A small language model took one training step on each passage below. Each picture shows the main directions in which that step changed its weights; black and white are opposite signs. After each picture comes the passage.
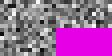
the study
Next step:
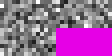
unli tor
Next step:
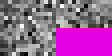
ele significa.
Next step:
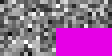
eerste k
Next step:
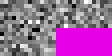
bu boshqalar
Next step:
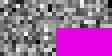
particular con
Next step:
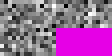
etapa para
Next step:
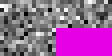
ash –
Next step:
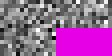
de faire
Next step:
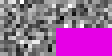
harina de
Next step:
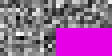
Sino bola
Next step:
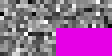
la muerte
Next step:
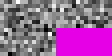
se indicó
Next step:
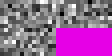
trabalho deram
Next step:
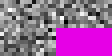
ish samarasi
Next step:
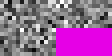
anglash bir
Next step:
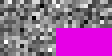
favor de
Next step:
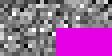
of Public
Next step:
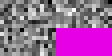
et al.,
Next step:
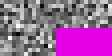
ética, os
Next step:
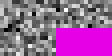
и свой
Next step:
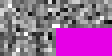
les gens se
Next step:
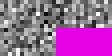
a másikat
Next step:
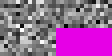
de manera
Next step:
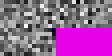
história em
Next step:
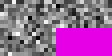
y el interés
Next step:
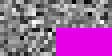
de puertos
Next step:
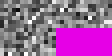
И хотя
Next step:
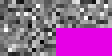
a demandas
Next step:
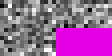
utama yang
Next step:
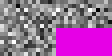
в нашей
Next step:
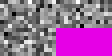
social que se
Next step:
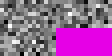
à saúde
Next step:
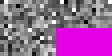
страны и
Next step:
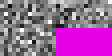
2. Como
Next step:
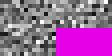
de ellos
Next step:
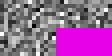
от которого
